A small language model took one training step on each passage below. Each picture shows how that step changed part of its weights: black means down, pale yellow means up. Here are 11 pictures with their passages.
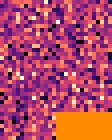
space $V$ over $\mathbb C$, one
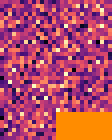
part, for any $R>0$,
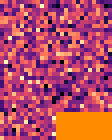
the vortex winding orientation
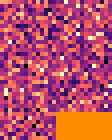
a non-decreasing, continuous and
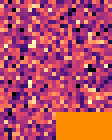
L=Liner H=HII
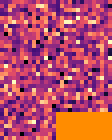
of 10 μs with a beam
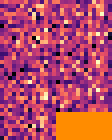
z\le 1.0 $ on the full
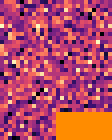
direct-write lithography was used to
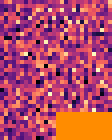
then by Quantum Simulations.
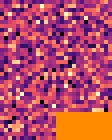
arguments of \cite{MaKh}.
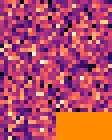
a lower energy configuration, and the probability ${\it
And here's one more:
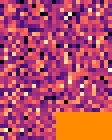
spectroscopy. To summarize,
